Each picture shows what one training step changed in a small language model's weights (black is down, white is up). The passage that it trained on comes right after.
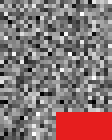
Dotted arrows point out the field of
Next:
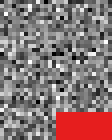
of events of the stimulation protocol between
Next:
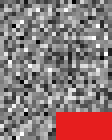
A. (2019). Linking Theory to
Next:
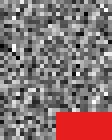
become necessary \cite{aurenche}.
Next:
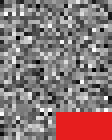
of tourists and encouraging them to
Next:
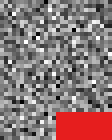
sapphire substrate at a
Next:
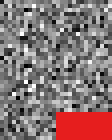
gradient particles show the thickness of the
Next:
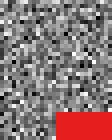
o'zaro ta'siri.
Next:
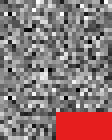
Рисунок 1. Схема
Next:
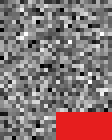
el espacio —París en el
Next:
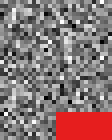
the relationship harmonious in quality or
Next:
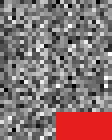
e posteriormente, como instrumento de
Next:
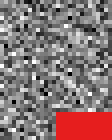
occupations $\lambda_l/N$
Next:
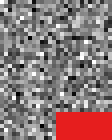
kiritilgan. ГОСТ
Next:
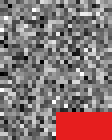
veto system. The CsI
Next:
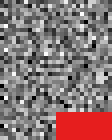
increased to reduce the distance up to
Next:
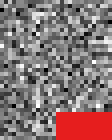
and J. {\L}uczka,
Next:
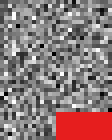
in these hyperbolic encounters
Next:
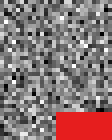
all orders in the projectile
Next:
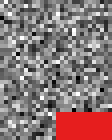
coupling, $\xi_2<1$ and
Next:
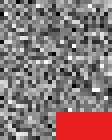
may have an important effect on the evaluation of the
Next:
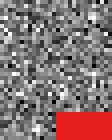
was collected and extracted by maceration
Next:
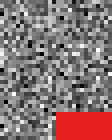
curve. \subsection{Construction of a
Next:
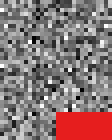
personal. El síndrome
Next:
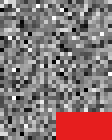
a cuprate superconductor of
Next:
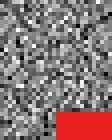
these published abundances were rather
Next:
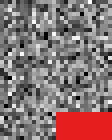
a non-equilibrium state,
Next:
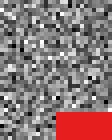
equal to $\omega_r=1$, and
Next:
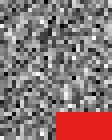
Newton Prado. 4. O
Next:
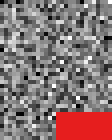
to prevent sample bridging between
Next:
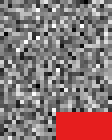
and the environment, catastrophic
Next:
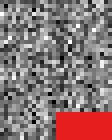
Toshkent: “Fan”,
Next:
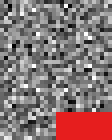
of CRS in a girl aged
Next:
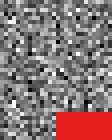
--event PURGE --event
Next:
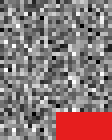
beradi. Bundan tashqari,
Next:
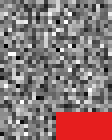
soluble problems to be used as bases
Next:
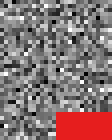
assessment of the learning project is visible on the
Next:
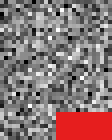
studies to define such a limit. As Arantes and
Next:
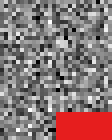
pressure cycles between 0 and 3000
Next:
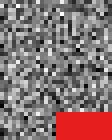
by varying the voltage control device
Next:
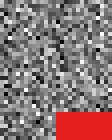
an automobile technician [2].
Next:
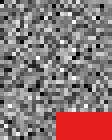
speech-oriented methods to music is
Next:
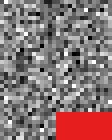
field-dependent coefficients $j =
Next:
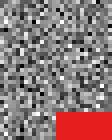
ishonch poydevorini
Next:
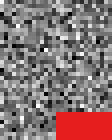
figure, one easily observes that the
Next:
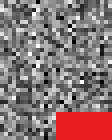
from the gas kinetic theory using the
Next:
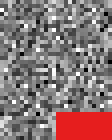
of the {\em Swift} mission
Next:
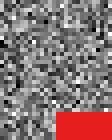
done using points on a continuum scale.
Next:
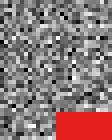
the various activities and initiatives carried
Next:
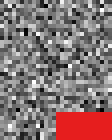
$T$ is included in the total energy so
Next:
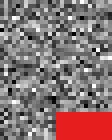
diferentes graus de incapacidade por
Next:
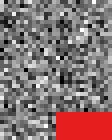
However, Nam Dinh textile
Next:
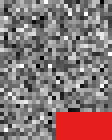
o projeto colonial: “Ó
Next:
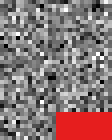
when its construction began, but it is
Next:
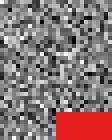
process. Initially the integration
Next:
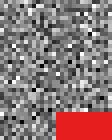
yurishga tayyorgarlik
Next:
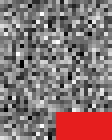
Barsova, MD, PhD,
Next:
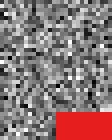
measurements: statistical and semantic. The
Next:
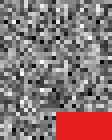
davlatimizda intellektual
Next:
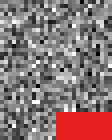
Quintanilla, B.
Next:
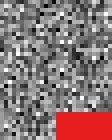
problems of increasing reliability, and therefore energy efficiency
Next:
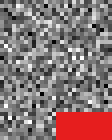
and a decorative pompom,
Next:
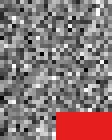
in \ref{schaos}. In
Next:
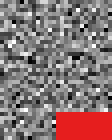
skills that enables individuals to know the
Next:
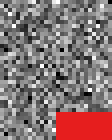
\mathbf{R}_{xx} , which
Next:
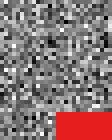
in Lusaka of families with
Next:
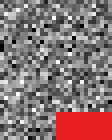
the $x$ direction. Thus, the amplitude
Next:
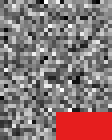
tom, že ich
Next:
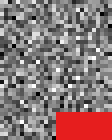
For Brillouin zone integration,
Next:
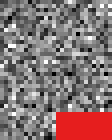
physiological functions, focusing on the
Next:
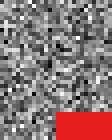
magnitude. $f_{\rm tun}$
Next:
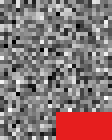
space and time. The principles,
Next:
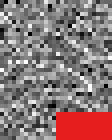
be recovered if so desired,
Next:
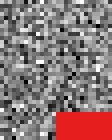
Tselishev, A. B.
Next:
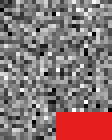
período de abstinência, o
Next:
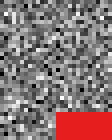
heart of this problem, it is useful to
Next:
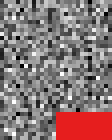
chosen), but their horizon size can
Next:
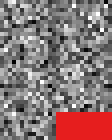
(lat-lon) and temporal
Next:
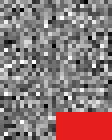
истории». После
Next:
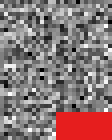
Results: Of the total respondents,
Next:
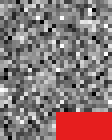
in Eq.~(\ref{cdeltak}). In
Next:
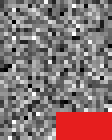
The work was supported in part by by
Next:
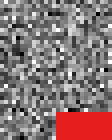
Janubiy O‘zbekiston
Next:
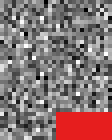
increase germination success in *S.
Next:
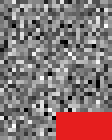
atm) throughout crop growth,
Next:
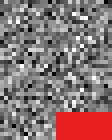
this cross-sectional study was to investigate the
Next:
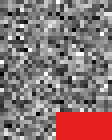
tetrahedra, classified based on
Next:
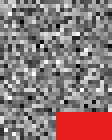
yo‘llari hamda ularning
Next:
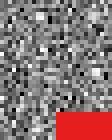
P. Jennum, and H.
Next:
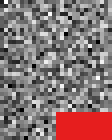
muestra de cómo los medios
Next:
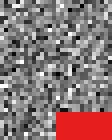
for Geography Training. Volume
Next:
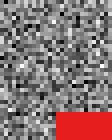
synchrotron spectrum (cf.,
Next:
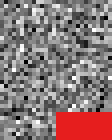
the WF3 chip. The solid lines are
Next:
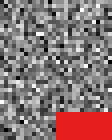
akár passzívan)
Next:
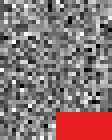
emerged two-component TCM
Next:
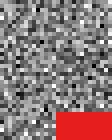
у внутрішньому
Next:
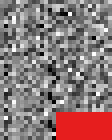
atau putusan-putusan
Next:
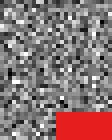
boost of energy, it enables us to focus
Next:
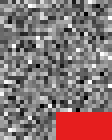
\usepackage{nicefrac} % compact
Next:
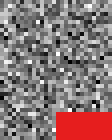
4\% of WeChat \m{}s were
